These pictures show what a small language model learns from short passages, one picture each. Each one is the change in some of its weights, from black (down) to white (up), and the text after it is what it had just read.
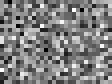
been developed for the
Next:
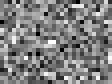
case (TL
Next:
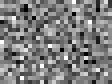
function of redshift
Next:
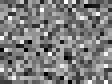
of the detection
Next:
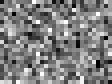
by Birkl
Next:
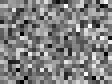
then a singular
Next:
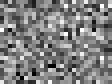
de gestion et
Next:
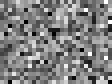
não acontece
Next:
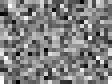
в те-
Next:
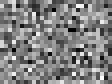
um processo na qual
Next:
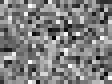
às forças
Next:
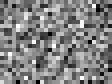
la Sirba
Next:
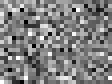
AC mode,
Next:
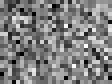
a década de
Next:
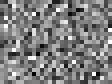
resource block
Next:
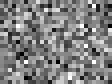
a fairly
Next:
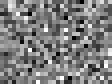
в ряде
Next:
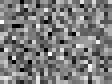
the decoded
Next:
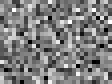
acting with the
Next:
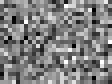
discurso de
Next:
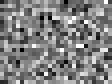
$), hence if
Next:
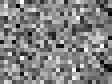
va qalin
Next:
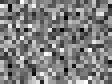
where one ring
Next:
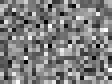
the counting process
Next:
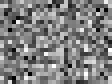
this equation, we
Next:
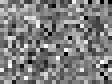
(where R
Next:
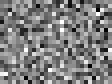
these systems. Our
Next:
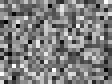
position and two orders
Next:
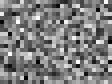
example pumping
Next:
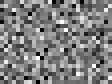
using the integration of
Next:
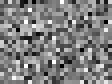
results. An application
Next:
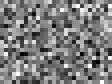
Cox regression
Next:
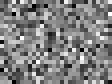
Shu bilan
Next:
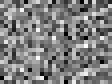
where, in the
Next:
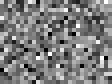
the surrounding
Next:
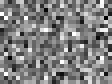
vector representation:
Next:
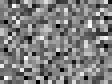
expressions used in the
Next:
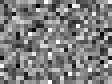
beams which
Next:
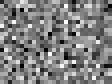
the detector frame The
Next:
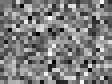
estar ausente
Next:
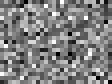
Science and Research.
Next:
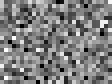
due to the dominant
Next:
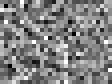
vazni birla
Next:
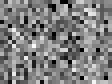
wieder machen die
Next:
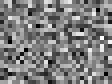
contact angle to
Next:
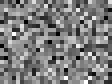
rise to strongly
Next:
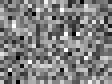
The methodology
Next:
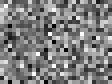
\met$ signal
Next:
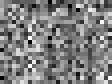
sich mit den
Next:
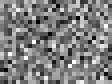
la festa importante
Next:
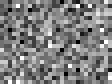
However, regarding
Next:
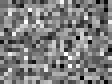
su lugar.
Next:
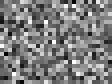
population type I and
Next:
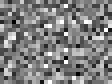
we obtain an
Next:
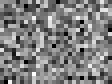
proposto, foi
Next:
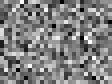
into a perfect
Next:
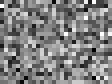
in a de
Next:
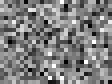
low-lying critical
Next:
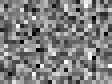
contradição entre
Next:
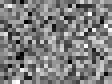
a better understanding is
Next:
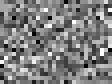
servers in an
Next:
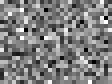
optimal statistic:
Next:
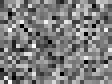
same as Figure
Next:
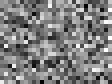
innerhalb des
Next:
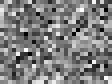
nem eram
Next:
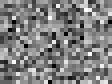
del aprendizaje como
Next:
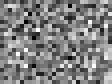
better measure their
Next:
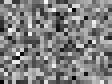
number times nodes
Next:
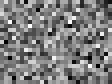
giants and
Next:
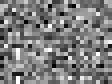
the following discussion
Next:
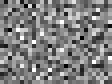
шиш ва
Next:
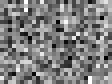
oscillations have been
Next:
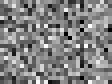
образом, для
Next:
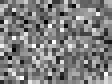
the boundary and
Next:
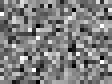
regular DFT energy
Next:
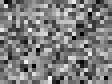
is obtained compared to
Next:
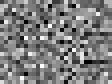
the help of proper
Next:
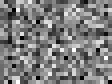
not well fit the
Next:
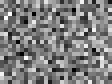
a non degenerate
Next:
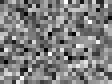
the hyperbolic
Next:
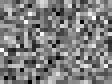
com o texto
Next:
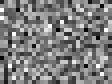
parameter structures which appear
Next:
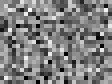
WI at the
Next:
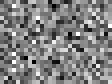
oder es können die
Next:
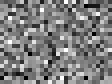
of the partially
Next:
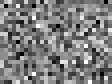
a maior integração
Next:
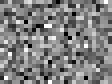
resonance, the
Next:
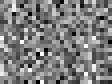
with the University of
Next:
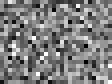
ao referencial
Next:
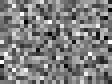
gauge conditions in
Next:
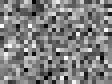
For the ${\rm
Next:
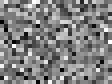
power from the
